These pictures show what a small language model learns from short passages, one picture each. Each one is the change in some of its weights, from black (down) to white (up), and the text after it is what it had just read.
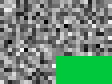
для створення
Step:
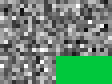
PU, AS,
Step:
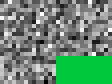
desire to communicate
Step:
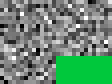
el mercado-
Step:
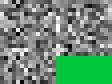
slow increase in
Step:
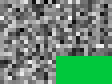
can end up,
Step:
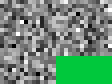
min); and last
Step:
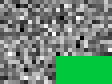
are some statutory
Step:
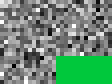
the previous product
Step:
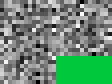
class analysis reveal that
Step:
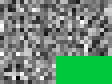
diameter increased from
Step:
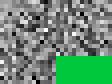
not recorded. The
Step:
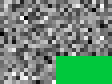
information at higher M .
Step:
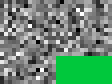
strong ideological bases
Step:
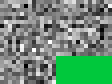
If that is not the
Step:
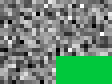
que representa uma forma
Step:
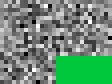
to the tempo of the
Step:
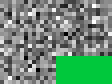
aging oven is the
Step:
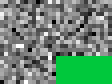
Ele precisa
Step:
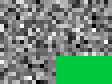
closely related
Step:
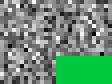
- Agusli,
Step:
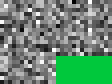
Annex 0.3
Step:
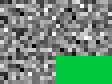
objetivos da
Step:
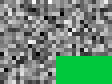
question sous un
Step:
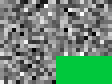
often violence
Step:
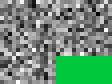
preferred in most
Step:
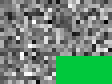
lado opuesto
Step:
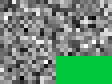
orqali o’z
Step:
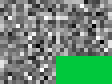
e do nível de
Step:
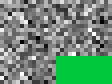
Comparative Analysis
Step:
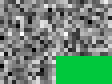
Litera. 6.
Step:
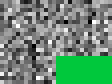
as an inputs for
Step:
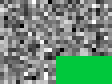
as ensuring food
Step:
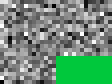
negativas de
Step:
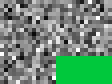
Autumn in
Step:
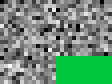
bilmek için
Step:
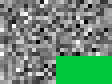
overlap between the
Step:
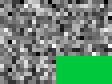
Standard AI
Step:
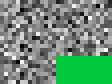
as these FMs are
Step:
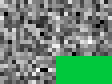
отличий в
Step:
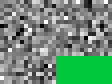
kept in the
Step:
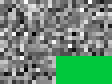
debido a que en
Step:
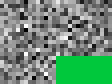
focus primarily
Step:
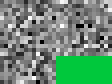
and potential of the
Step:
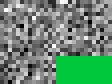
of DANMAP
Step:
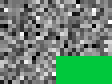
6 November
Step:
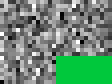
области управления
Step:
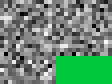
small files
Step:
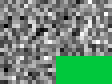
va uni qayta
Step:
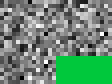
order ordinary
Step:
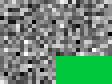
of growth of
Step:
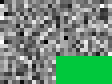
e motiva a
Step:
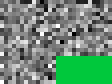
quelle peut
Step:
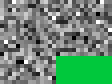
y la motricidad
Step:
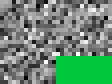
cui mostra
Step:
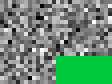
UNO 2nd
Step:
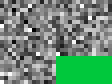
dasar yang masih
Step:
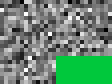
learners' poor
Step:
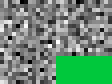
Wastewater of
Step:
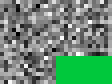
triplicates. In
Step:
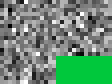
identification key to
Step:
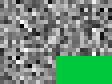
then the exports
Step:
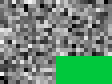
the documents
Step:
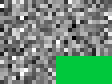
se aduce la
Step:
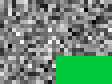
salient aspects
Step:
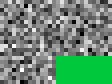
Sciences, associate
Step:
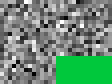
offer answers
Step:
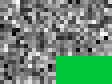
systems [6].
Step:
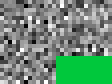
Data (OD) has
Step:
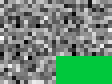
all $x \in
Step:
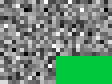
de cada aportación
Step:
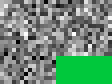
the major portion
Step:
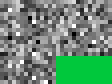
ArUco tags
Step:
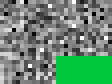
in the four models
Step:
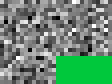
pesquisa do
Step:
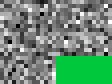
Universidade do Vale do
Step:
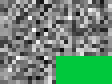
estudiantes, con
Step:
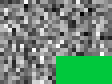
I. UVOD
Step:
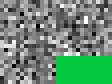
à transformação social e
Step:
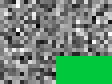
low average
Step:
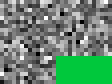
collective est un processus
